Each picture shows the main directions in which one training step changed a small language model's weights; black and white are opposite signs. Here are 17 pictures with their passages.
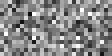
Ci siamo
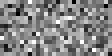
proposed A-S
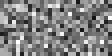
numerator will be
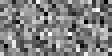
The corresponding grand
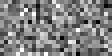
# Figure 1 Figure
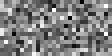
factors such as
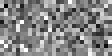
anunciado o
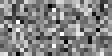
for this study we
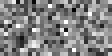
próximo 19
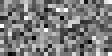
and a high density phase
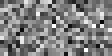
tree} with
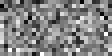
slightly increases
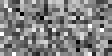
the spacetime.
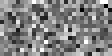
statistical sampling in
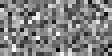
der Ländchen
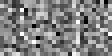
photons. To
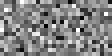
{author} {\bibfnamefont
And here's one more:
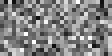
to a client
